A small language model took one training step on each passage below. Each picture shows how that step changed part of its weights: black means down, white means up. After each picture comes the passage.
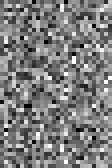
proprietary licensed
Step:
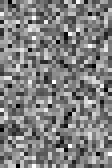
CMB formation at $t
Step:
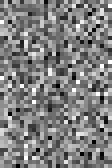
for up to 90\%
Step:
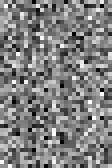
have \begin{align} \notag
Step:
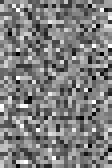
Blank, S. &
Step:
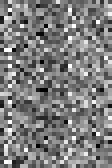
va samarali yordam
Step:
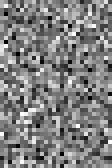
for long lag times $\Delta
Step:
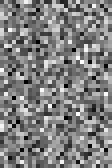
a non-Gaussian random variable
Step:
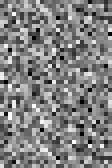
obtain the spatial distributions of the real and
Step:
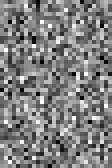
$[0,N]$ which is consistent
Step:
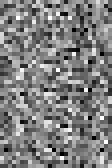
de associação.
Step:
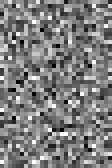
and viewed as a polynomial in
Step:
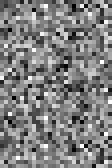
lemma needed later. The proof follows an
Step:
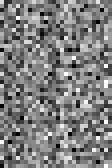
y tomando como referencia los
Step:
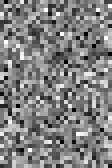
weak solutions to the compressible
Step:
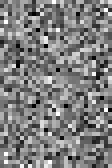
$\Omega_X^M$ of
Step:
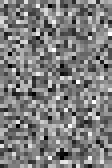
!), it is argued
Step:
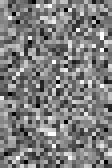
ikkita komponenti
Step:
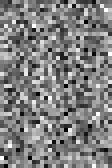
algorithm can be applied as for the
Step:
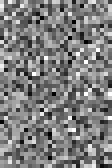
a 124 bilhões de
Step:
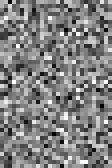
to know how representative the average value of
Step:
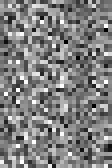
с которым мы
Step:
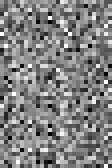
que outras afecções
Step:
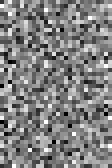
the plant) the following optimization
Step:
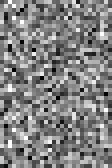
between the Deutsche
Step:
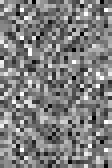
Fakultas Matematika
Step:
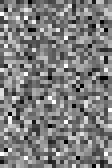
foizlarni to’lovga
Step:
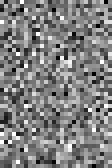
have received a significantly larger number of
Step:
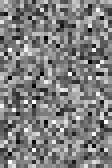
\noindent {\bf Notations.}
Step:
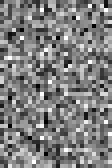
Trillo Promotion
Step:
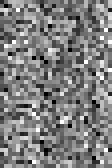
imbalance, presenting challenges
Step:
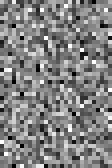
marginally significant) for all
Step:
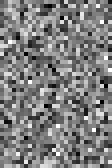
charging by ribozymes
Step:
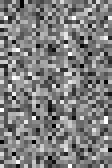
немис тилидаги
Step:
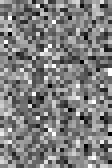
\ll \log K.
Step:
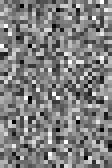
+\infty )$ and the length of the
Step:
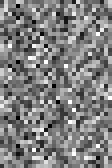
\ac{PDCP} layer
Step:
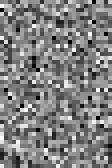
where $\epsilon_g =
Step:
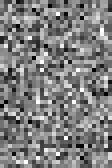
about it again. The Jacobian
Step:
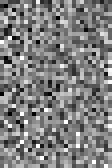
vectors, and massive photons with
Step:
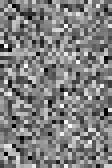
направлял в разные
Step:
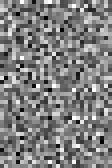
the situation might not be a simple as
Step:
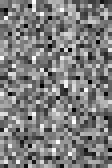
highest root of $\frg$ and
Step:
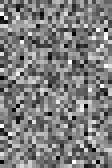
на ЛП дилатация
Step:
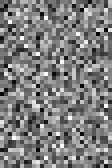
Note that analogous function spaces could well be
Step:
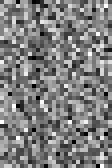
un délai aussi
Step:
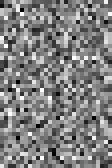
flavor-diagonal charges
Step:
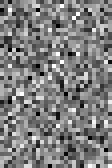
that both neutral $(a=1,
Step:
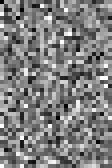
was already recognized in
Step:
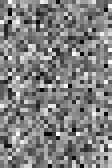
example, the couple started a
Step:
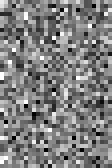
fast tool to retrieve the
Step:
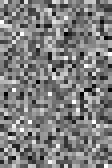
рукав, а в
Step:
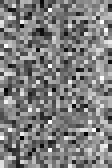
tafakkur ko'p
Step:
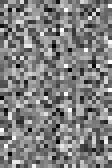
known if the beamed radio emission from
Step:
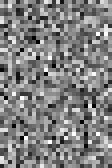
the case $\alpha_1 =
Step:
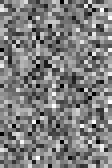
9. BOWEN,
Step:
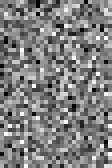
spin textures, with flipped
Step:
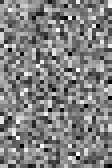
(statik unsur), ishlab
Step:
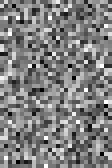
asked the participant to rate
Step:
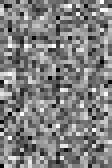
findings from one specific study to
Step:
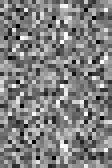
Boundary Integral
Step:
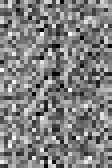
the comparison of the computational accuracy and efficiency
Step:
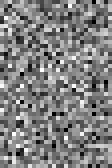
the network's outage while complying
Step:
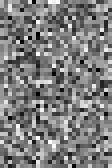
Royal Observatory of
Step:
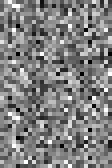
Riobamba. -
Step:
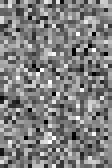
the mean $d_w$,
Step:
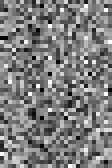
pomaga lepiej
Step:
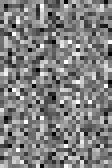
extremally charged black hole
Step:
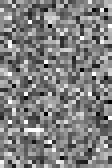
kim, hech qachon
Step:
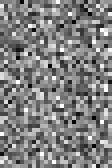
of formal statements: >
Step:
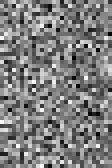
computes gradients
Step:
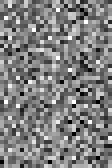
of an ensemble of different realizations
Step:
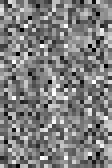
qilmoq ekan, uni
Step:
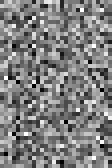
\begin{aligned} &
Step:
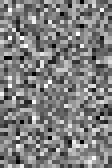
Solovay function $h$
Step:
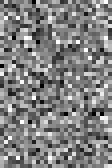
long as we want without adding
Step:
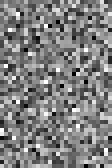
an emphasis on understanding the
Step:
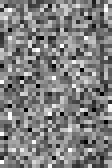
object in the factor category $\Cal
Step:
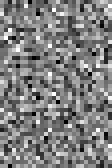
N.) portati su due
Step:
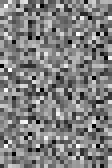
d_QQ$, where
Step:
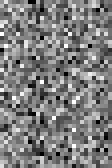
que soy desta muy
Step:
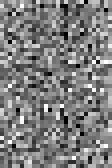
collaboratif, où les
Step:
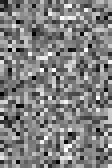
menor apreço as práticas
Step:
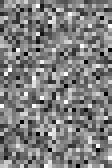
UL$ has diameter bounded
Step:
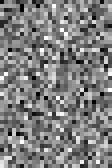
$(m-1)$-dimensional face.
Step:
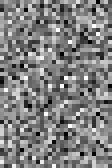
of the conflict zone,
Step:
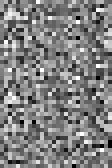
possible to use a simplified version based
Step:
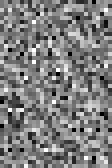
property (with $N=2$).
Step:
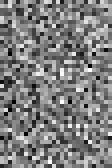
the model is systematically employed
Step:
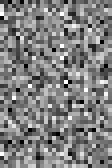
Данный подход к
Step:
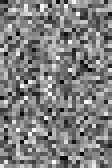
of this binary is illustrated in
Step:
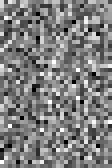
a strictly feasible reformulation
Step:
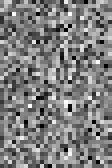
etmek istemelerini
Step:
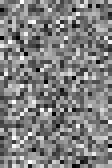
by a nonzero constant one obtains the
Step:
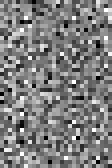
sujeitas de transformação em
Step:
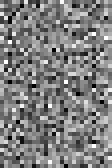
шу каби қатор
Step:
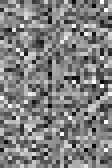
Maria Braga Lopes de
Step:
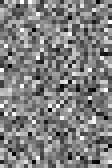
resulting iSWAP interaction.
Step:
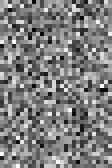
the intermediate baryons
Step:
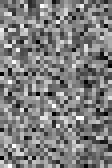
a branched covering of degree
